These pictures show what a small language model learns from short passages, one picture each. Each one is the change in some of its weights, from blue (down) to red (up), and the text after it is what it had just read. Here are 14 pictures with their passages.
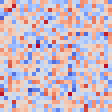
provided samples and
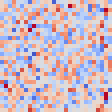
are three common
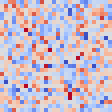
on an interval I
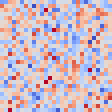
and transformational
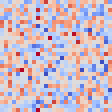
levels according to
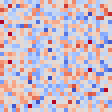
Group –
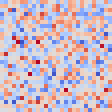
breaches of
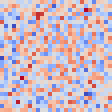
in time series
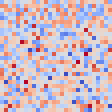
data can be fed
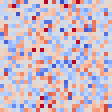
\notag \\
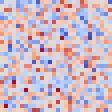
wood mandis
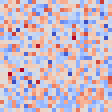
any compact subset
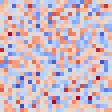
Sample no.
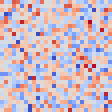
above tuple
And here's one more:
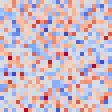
in the presence of
